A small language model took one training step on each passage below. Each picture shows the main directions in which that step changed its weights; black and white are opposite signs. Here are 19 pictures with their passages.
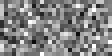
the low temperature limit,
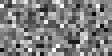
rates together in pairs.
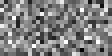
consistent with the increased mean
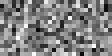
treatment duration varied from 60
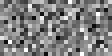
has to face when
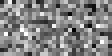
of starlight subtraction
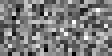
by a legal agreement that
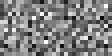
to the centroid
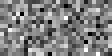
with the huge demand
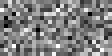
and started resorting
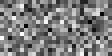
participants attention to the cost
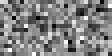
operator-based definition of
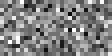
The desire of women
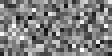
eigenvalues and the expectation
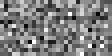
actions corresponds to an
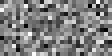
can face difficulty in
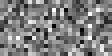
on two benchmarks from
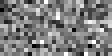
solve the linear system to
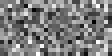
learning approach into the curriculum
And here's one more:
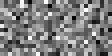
functional with respect to the
